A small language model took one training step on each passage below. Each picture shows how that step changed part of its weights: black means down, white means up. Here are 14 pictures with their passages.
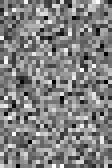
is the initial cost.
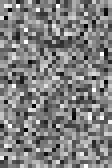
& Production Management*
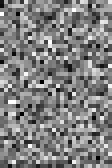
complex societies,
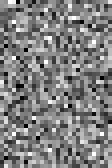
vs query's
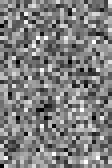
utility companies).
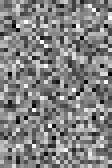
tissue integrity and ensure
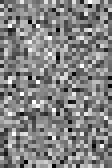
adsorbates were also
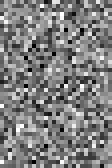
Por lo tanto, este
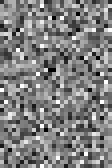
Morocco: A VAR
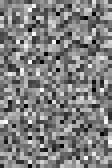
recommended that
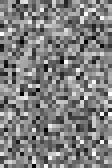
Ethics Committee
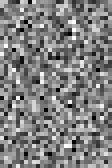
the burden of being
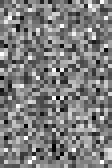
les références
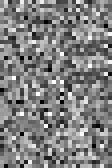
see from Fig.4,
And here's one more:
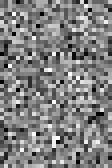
which possibly indicates the
